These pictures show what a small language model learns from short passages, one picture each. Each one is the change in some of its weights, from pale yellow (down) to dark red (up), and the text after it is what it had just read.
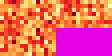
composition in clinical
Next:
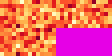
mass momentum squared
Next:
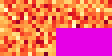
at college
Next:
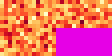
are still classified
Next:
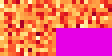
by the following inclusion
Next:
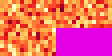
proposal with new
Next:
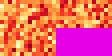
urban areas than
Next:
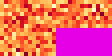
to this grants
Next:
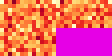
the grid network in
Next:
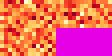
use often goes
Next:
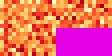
the soil, and
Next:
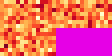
ham ona”
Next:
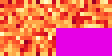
entre toutes les
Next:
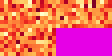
ishinde qarap
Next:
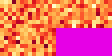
bars of the
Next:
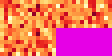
prepared by direct
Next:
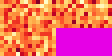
be obtained from the
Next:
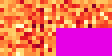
confirm that it
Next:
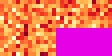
most of our focus
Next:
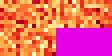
up the situation of
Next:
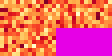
high energies:
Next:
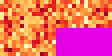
signal. High
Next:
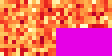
and economy.
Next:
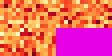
they lead to the
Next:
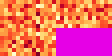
government pays according
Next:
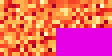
thickness of
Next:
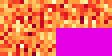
it follows that the
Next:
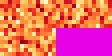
changing particles are
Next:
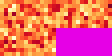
with bubble formation
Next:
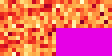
Till only
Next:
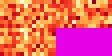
polar coordinate momentum components
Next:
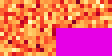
has equally been
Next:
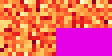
bir modda
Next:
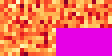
champion is
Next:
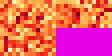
an observer
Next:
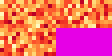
variables. The
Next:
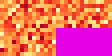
descent of the
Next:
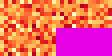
the performance of the
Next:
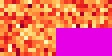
from the states found
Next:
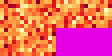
uniform particle size
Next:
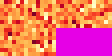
level ontology is
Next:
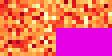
vistos são
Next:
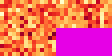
showing that there is
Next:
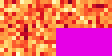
above the threshold of
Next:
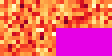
is to maximize
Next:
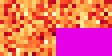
status masked
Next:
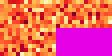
Library de
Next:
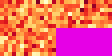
entre autres le
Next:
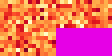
DDU shall
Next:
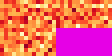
be concluded
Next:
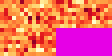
**No penalty
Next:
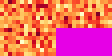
ta'siri hamda
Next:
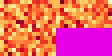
the support from the
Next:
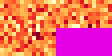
therefore seems that
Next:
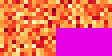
high performance for
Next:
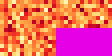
better constrain when
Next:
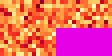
so there exists
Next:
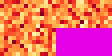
arrival of
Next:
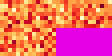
huge impact
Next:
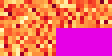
either FH or
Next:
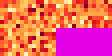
uso das
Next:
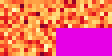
limit and is made
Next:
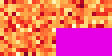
of the communication
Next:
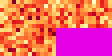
and beds
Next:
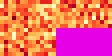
wikis have
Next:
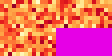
sufficient evidence that
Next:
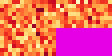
caused by the
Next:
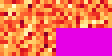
forces with great
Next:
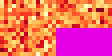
are well investigated
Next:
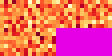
for lateral
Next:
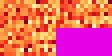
concrete can be
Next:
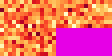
on the Compton
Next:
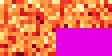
solutions which are determined
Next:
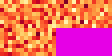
follows the topological invariant
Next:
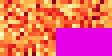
been integrated into the
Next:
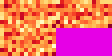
dependence visualization of
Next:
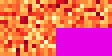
de política
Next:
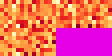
for this measurement is
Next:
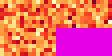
- i) The
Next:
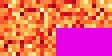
Elaborado em
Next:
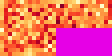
right axis) through
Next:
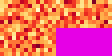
charity in
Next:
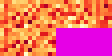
1997); theoretical
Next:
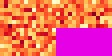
and hence stronger
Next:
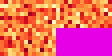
than ever to
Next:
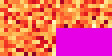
On the other
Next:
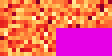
introduces strain
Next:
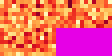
were used in a
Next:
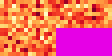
were divided into
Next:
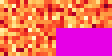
V. II.
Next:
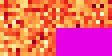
our findings supported
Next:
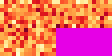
the direction of
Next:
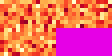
the draft
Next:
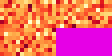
amostra é
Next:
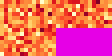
without introducing
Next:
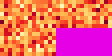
sequence turn off,
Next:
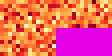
A través de
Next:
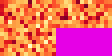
nós e os
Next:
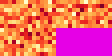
onto two
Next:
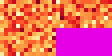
using a single information
